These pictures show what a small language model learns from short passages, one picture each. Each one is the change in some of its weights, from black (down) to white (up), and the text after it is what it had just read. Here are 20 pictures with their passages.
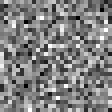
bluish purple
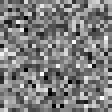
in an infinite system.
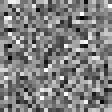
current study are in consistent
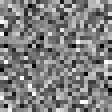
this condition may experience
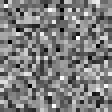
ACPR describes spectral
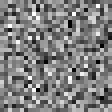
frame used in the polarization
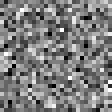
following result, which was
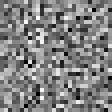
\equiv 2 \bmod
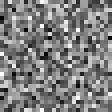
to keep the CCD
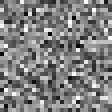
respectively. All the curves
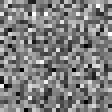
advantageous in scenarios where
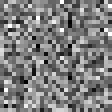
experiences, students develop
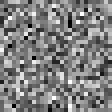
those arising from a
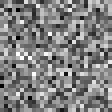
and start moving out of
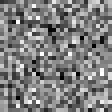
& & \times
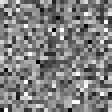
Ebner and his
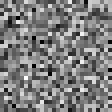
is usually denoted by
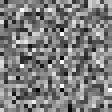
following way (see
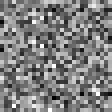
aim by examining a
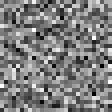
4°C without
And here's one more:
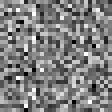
inference and data
